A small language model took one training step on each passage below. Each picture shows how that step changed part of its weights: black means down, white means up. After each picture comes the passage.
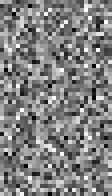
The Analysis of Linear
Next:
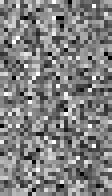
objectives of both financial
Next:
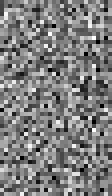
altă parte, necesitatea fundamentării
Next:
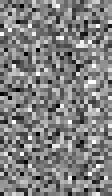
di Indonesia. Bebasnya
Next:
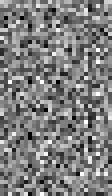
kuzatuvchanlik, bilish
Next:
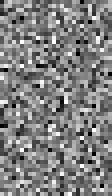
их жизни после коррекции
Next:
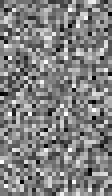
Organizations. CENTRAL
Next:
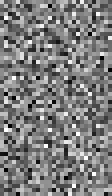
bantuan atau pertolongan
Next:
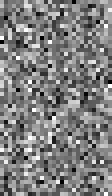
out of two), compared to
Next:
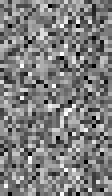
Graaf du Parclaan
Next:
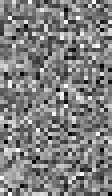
la dinámica de producción de
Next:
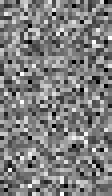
barchani oz fursat ichida
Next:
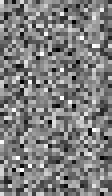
БАҚ үшін
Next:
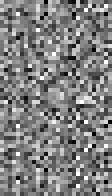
karşın mevzuatlarla
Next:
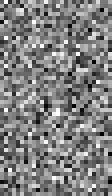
melihat bentuk dari agama
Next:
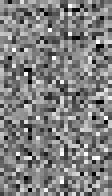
bor. Shoir bu maqolni
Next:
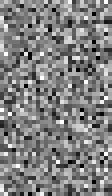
dibandingkan dengan metode
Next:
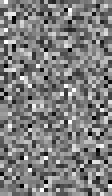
pedagógicas influenciadas por métodos
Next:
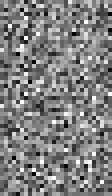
sezish bir oz qiyinroq
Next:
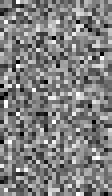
времени дома, и
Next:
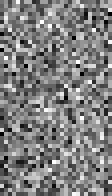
impede the implementation of these
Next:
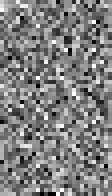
ses preuves [4] est la
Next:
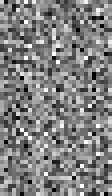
Kachru, B. B.
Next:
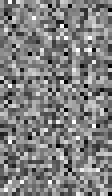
Nestor-Istoria (in
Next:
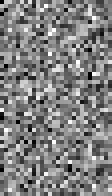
гельминт свободно
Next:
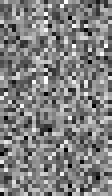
traditionnellement traduit
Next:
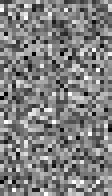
out 2023]. 19 p. Disponível em:
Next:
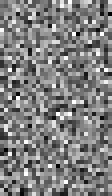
comportement radiométrique
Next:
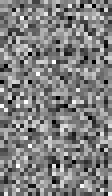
menstrual davrini inobatga
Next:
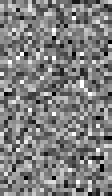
be studied. Additionally,
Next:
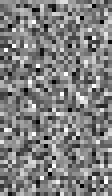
pelayanan (X1)
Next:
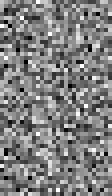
утверждённого плана или
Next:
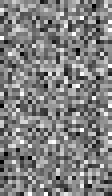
ONU y las organizaciones son
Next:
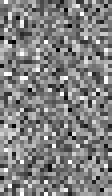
sido utilizado métodos para avaliar
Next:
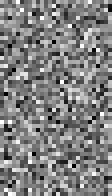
mumkin (1-jadval).
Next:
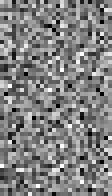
стала достаточно полезным
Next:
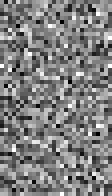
'Door U wordt in
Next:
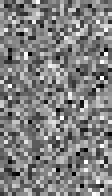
Reporting in the Americas.
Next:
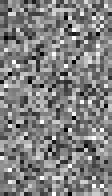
desarrollo inmunológico y posiblemente
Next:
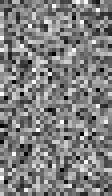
erzählerischen Mitteln,
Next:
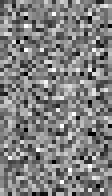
амалӣ намуд, ки ба
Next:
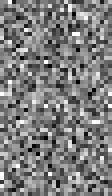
inicial, apresentada na Figura
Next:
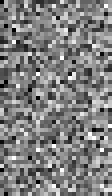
напругу природи людини.
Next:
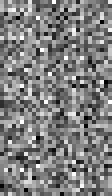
extracción dental permite obtener
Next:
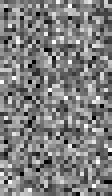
barqarorligini yanada mustahkamlash
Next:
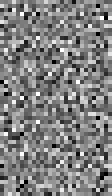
kabi muammolarni yumshatish mumkin
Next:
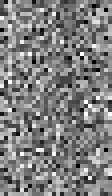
методик преподавания.
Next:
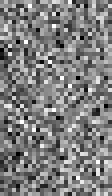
tingkat presisi 1,00,
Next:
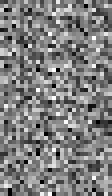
emasligini isbotlash maqsadida
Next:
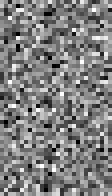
bergan. Ularning fikricha,
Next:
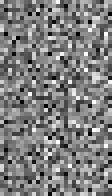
йилда Қримда чиқа
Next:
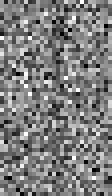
anos, suscitando a reflexão
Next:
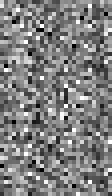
é interação pertencimento com toda
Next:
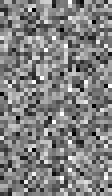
de Fe₂O₃ și
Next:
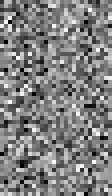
анализа с применением пероксидазы
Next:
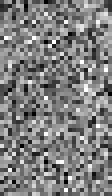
Conceição Ferreira Reis
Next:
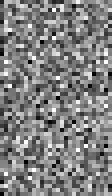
2.7 OpenPose
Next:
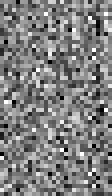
sentar las bases para futuras
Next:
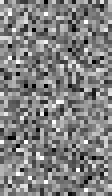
Escuela Europea de RR.
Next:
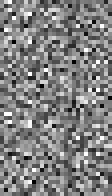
yang efisien dan stabil untuk
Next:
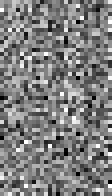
explícito y además las
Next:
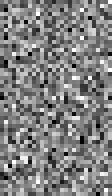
normas morais podem explicar a
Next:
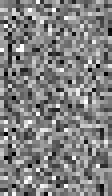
doslıq sezimleri
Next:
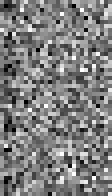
yilda yurak-qon tomir
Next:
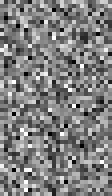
a nagy- és
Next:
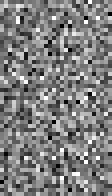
nafaqat axborot muhitida
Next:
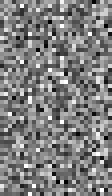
impacto crescente e consistente
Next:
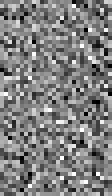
ko'p hollarda jadval
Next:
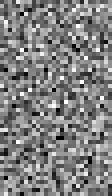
среди которых на долю
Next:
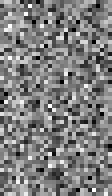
siglos educativos, que indicaba que
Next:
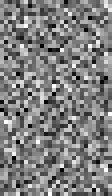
Meni ye! – deydi.
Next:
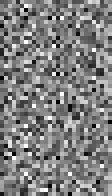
dengan garis tengah ungu dan
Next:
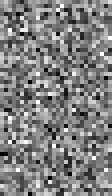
orders made in a
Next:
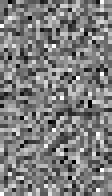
маршрутов и брендов,
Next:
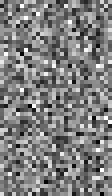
method, genre, still
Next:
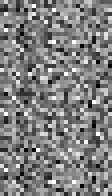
қоидаларига риоя этилган
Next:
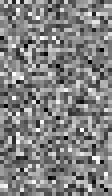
произрастания. Реальная
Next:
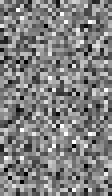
приведенный в кейсе,
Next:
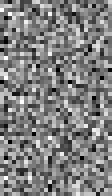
при этом дидактическую
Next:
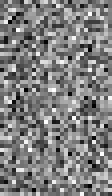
сокращает время на
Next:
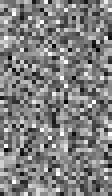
readings are usually
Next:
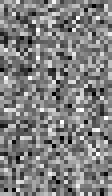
предшественник вертолета).
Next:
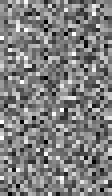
Potocki urodził się
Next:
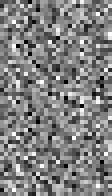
Statistik tahlil metodi yordamida asar
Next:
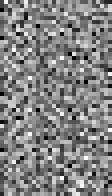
molekul lain. Konsentrasi
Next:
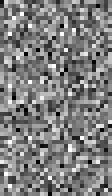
Huda ABSTRAK This
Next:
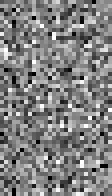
ST | Volume 2 , Issue
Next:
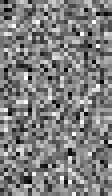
qaratilgan sa'y-harakatlari
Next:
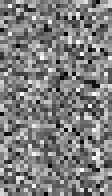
медицинских, психологических,
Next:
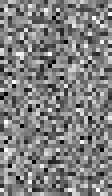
necessidade de entender o modo de vida
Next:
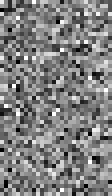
О.А. Ўзбекистонда асалари
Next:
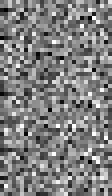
эришадилар, жамоа
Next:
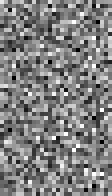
los rendimientos del ayote
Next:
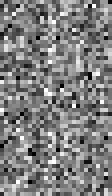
уже переведены в цифровую
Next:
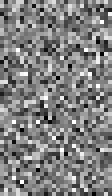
oshkor qilish kabi mommlarni amalga
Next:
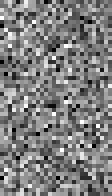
e a média de certificados
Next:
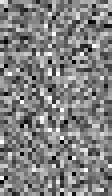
агротехника ҳамда
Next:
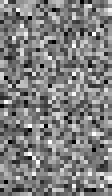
в момент $t = 0$
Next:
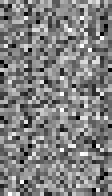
ko'rish mumkin. Maqom
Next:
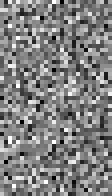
drzewa. Pierwsze
